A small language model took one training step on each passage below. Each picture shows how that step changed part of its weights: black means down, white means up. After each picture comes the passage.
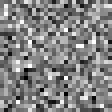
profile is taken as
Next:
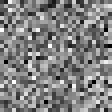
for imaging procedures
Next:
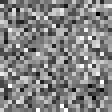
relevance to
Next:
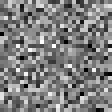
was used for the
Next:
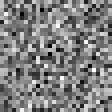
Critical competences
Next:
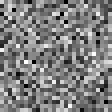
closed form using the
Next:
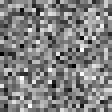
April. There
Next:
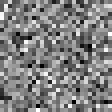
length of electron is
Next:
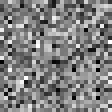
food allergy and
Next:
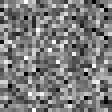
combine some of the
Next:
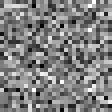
of Educational
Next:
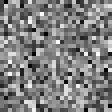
are all statistically
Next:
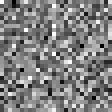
3-4 months
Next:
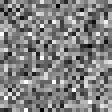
banks are the
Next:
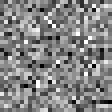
authority of this
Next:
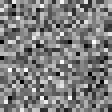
emission. We find that
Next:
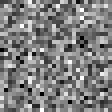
%In many cases in
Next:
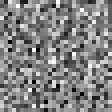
the relevant geometry for
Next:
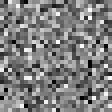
the quantum theory. The
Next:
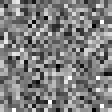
term dominates during an
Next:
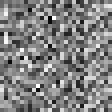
management:** Crop
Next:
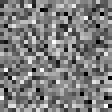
such ions and others
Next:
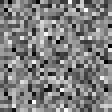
t\right) $
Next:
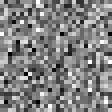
give new identities for
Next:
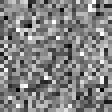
start from the
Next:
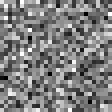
In general, by
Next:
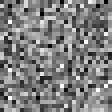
& \\ \midrule
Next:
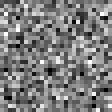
stable ABLs
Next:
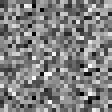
modules such as
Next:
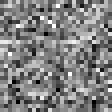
indicative of optically
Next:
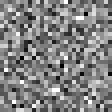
is possible to connect
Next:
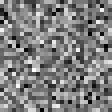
larger ones $\sim
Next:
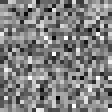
software: Gretl
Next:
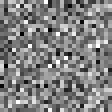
and needs to be further
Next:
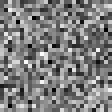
at a specific velocity and
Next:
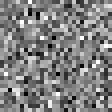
This period in the evolution
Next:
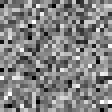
his original theory of
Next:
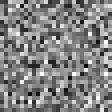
to the total free energy
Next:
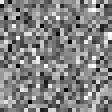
religious and
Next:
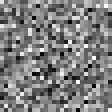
UK) for
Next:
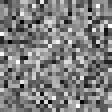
the Kelvin
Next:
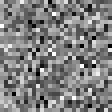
For simplicity of
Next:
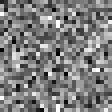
updates and further
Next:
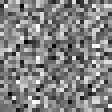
performance during operations because
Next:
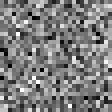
because having a sound
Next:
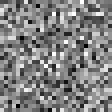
stirred at
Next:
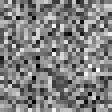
educational process, accurate
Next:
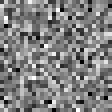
Internet of Things
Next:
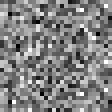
dashed] node
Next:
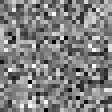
Antennae or
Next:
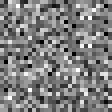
the interaction strength, the
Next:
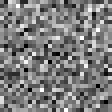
the case in Fig.
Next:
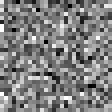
15 minutes from
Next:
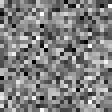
offers support for the
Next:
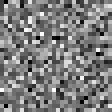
are provided in Table
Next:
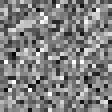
Methods in
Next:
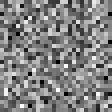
method to monitor and
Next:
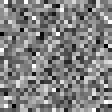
circular orbit of
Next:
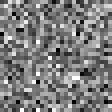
compared with the published
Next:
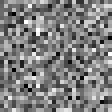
experience. I also
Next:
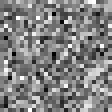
enterprises do
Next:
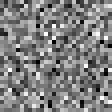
first describe the evolution of
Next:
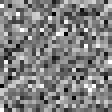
specification mutation
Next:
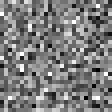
while lighter elements
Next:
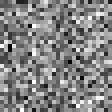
concludes that
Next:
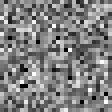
matching with the next
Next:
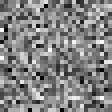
we exclude two
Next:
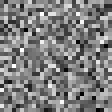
were analyzed in this
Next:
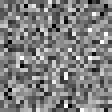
tapered fiber
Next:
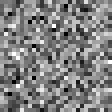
massless scalar field
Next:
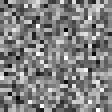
than sensitivity.
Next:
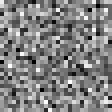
the river with
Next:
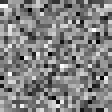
obtained after 100 h of
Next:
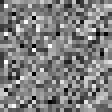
medical technologies.
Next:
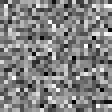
growth of high quality
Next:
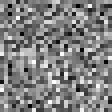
above mentioned rock
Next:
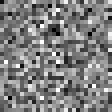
numerical} and {\em
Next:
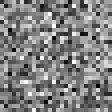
batch of
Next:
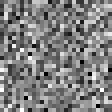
people involved with designing
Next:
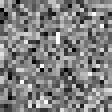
Despite their
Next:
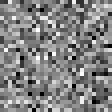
of application of the studies
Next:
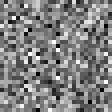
differently than in image
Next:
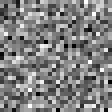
Ion Torrent
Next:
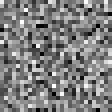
Eddington rate
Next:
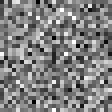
manufacturing process
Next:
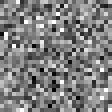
radiation. Addition,
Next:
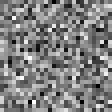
step in the right direction
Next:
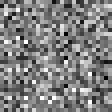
gas component that is
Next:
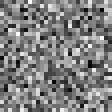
the tracers.
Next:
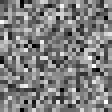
relations, continuing the
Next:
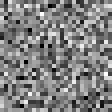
a very large number of
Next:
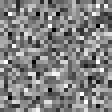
treatment until acute
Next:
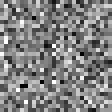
distributions scaled by the
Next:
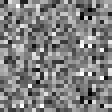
the target space metric during
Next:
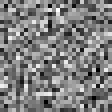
to qualitative
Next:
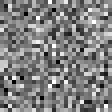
long-lived dark
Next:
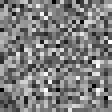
power. The result was
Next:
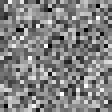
Walton et
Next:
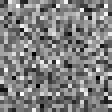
the analysis to include the
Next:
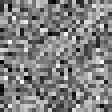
conditions, demonstrating its
